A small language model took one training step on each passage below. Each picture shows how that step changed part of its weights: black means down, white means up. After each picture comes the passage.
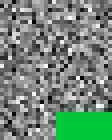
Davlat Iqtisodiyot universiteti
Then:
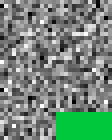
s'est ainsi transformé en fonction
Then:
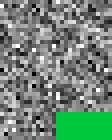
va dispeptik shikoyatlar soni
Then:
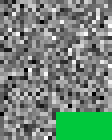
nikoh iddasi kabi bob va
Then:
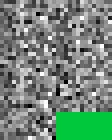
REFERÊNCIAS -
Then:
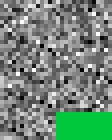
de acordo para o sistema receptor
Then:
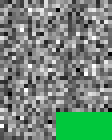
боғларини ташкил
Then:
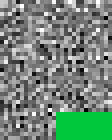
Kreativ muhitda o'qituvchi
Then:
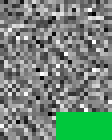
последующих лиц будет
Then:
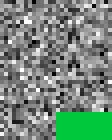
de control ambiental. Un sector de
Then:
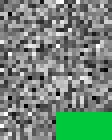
исключена: их клетки
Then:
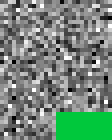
administratif. Adapun analisis data
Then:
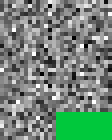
sino de habilidades de comunicación,
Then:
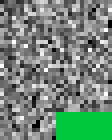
vaziyatlarda qo‘llay olishi uchun
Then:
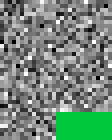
uchun baliqning o'rtacha
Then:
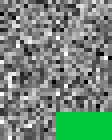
desempenha um papel essencial na
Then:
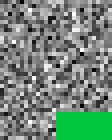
детали, выполненные из
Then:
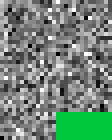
da cardiologia pernambucana, com
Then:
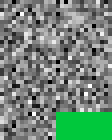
xil emasligini ko'rsatadi.
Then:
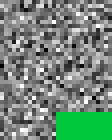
cluster systems.Academic Research
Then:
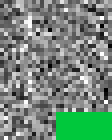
de Medeiros Marçal²
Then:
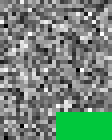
y los cursos actuales son cortos
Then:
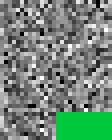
Bu esa mashg'ulotlar davomida
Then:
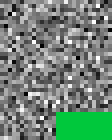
показали, что применение ГИС
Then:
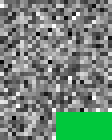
Rosai J., Dorfman R.
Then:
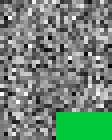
відзначимо, що в працях
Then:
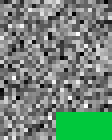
с течением времени,
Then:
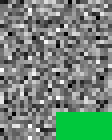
культуры // Предложение и
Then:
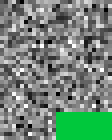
está situada no bairro Lagoa
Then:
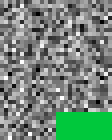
E 82 Yakubu Tanki
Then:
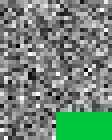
o más. Los que han recibido
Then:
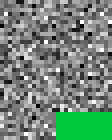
угли Преподаватель
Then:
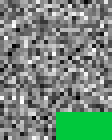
o'tgan; bunda Ibn
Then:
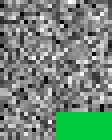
vosita sifatida e’tirof
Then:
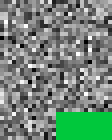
в уставном капитале; -
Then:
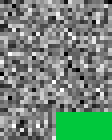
позитивное, и негативное
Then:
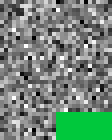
estão representados pela separação do
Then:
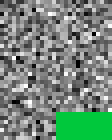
ularning o'zaro farqlarini
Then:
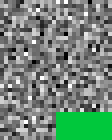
Com base nestes dados, de forma
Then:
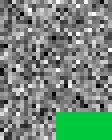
мақсадини белгилаш,
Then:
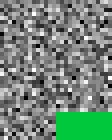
подхода на регионах ЦФО
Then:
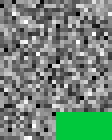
promessa de Deus ao longo de
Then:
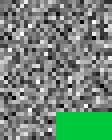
interval bestaat van mogelijke
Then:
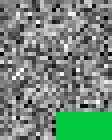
completa. Espera que, tras
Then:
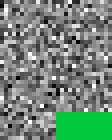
мировой войны, подаче
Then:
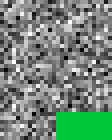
fases, en este estudio se
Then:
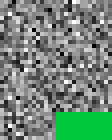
sondan ot so‘z turkumiga
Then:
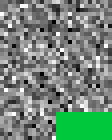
B.B. *Elektron
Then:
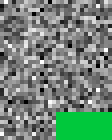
care au fost reflectate mesajele
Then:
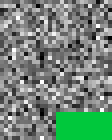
grafo. Nesse caso, os
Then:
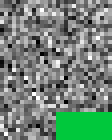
aylanishi, yangi korxonalarni
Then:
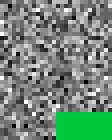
Studies Russian Academy of
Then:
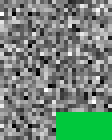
por instituciones en un bien de cambio
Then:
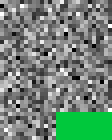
*león*, *leopardo*,
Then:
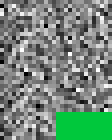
em um curto período, muitas
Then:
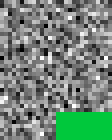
jamiyatlarining investitsion jozibadorligini
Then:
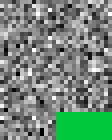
this area. Keywords:
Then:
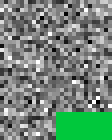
месяцев терапии
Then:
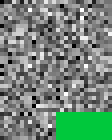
проекту, є надзвичайно
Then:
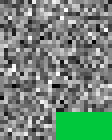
як конкурентоспроможного
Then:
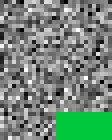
закономерно ставил перед
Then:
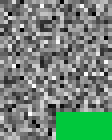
При этом неважно, как часто
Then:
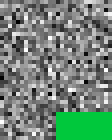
ta'minlaydi. Shuningdek,
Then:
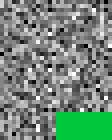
do jogo do bicho, que se
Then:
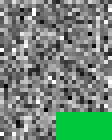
extension, on nomme aussi
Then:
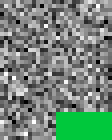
că organizatorii de pachete de
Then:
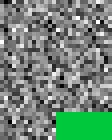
форматы, сторителлинг,
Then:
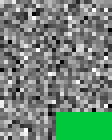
Esta enseñanza deben
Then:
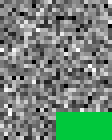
jihatini emas, balki
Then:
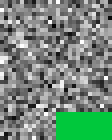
diolah, 2023 Teknik Analisis
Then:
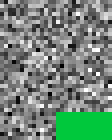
reclamant. Totodată, în
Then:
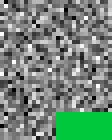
Bunda munosabatning kommunikativ
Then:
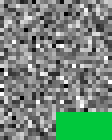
экологии городской среды.
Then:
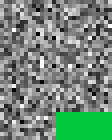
În acest sens, apare
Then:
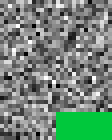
— kredit portfeli
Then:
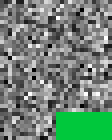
вариант, по заявлению
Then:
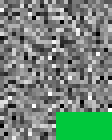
Ideal holat ham real holatning
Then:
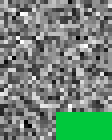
McKenzie foi desenvolvido pelo
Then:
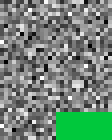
слова: усна народна
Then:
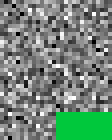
тану қабілетін
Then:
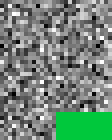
mengaitkan apa yang telah
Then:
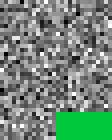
Im Rahmen des Landesprojekts
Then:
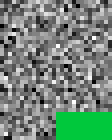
bilish kompetensiyasi vositasida rivojlantirish
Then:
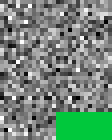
вузів з метою визначення рівня
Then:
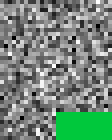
va metodlari. – Buxoro,
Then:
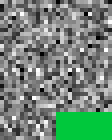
referencias en la arquitectura moderna
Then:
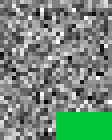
acción social y se clasifican en
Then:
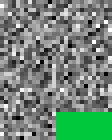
ANOVA test results show a
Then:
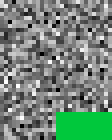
qilganda odatda o‘g‘il
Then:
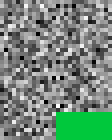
2019). Dans les environnements
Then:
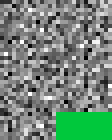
етиб келган. Айти
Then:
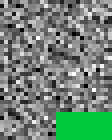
ضرورة لتطوير
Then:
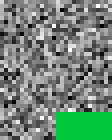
penerapan Sistem Manajemen
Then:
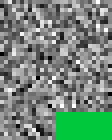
elege a dignidade humana como
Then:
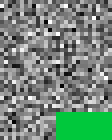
de suport social. - Reziliență
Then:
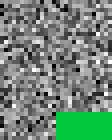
spettrofotometro Thermo
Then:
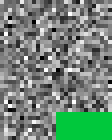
empreendedores imigrantes
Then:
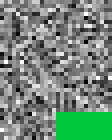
verán a continuación. 3.1.
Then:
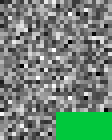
інтелекту – максимально
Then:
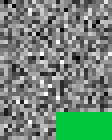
винограда, дынь,
